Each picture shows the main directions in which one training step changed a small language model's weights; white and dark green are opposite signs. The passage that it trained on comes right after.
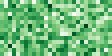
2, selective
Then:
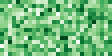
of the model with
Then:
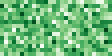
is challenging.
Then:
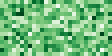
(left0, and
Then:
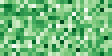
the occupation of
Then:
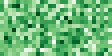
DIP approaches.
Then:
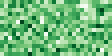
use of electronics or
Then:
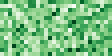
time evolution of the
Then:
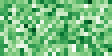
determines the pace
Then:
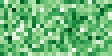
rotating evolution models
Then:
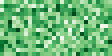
the same temperature.}}
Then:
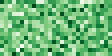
in the different experiments,
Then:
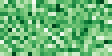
halo stars, is
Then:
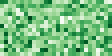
inflation to a radiation
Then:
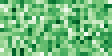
first was the one that
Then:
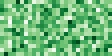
of debloated
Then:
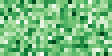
efficiency of search.
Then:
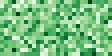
magnetars in the
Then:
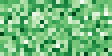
by using the following approximation
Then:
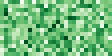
technology allowed the
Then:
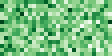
model is demonstrated in
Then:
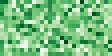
similar to that at another
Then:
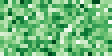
forced alignment.
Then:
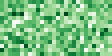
LHC with
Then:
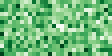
we have incorporated
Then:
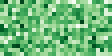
positions on the unit
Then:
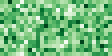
which are normalisable
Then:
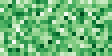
of the challenging nature
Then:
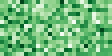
US Senate
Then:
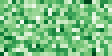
during their stay in
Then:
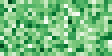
of restitution
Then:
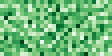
consequences of
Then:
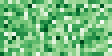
(black) and
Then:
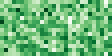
belong to the
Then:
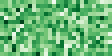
corresponds to an exponential
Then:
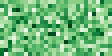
limitations of prior work
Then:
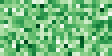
and many-body
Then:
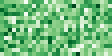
D7 brane
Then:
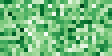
table. We see
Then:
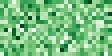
power allocation.
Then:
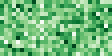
its deviations due to
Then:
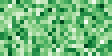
of the second moment can
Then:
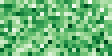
the photons in a
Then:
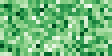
the same boson
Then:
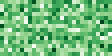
relations required by gauge
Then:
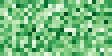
gravitational waves (see
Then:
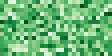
question. For the
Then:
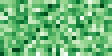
law asymptotic behavior of
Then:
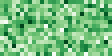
} are prescribed
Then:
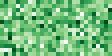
experiment). Typical
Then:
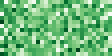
redshift of repeating
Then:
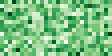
the deletion channel
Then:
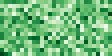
weighted mean value
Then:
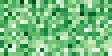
observations using the parameters of
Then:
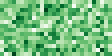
F}$. However, their
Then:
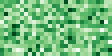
space, which is,
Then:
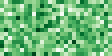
or removing a single
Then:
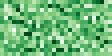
is important as well.
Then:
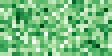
construction of the
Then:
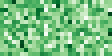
an {\em importance
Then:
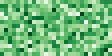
The trajectory
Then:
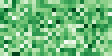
vector, extracted
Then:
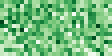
though, we do not
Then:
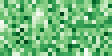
channel, where we
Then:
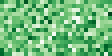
very active in the
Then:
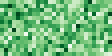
time of propagation
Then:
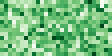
Physical Review
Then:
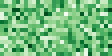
comparison are shown in Table
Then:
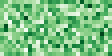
the Hadamard
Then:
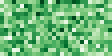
arriving on the
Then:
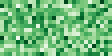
(red) clusters.
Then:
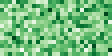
of the above is that
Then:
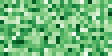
NIRSpec spectrum
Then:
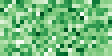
fixed independently of
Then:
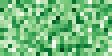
of feature points to
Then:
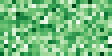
photometric error for
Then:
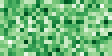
these peaks are
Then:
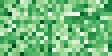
$\Ell \equiv
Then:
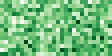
near wires or
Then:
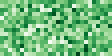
planes. They
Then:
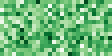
fact, if we consider
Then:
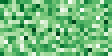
out that it does.
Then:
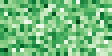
prior observations in distributed
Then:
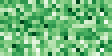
period ratio under the
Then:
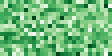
the kaon
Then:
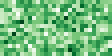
vibration of the
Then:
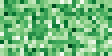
this angle difference with the
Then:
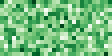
various gap parameters and the
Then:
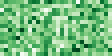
doubly wound string
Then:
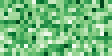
pattern could be
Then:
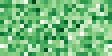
systems we study deviate
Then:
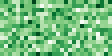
analyses provide additional
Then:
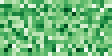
the first experimental observation
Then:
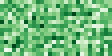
by heterogeneous
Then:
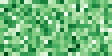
noted, that all
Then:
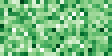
used Latin
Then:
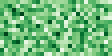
The convolution process
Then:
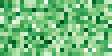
does not take into account
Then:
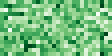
\left( P -
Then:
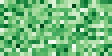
notation and equations,
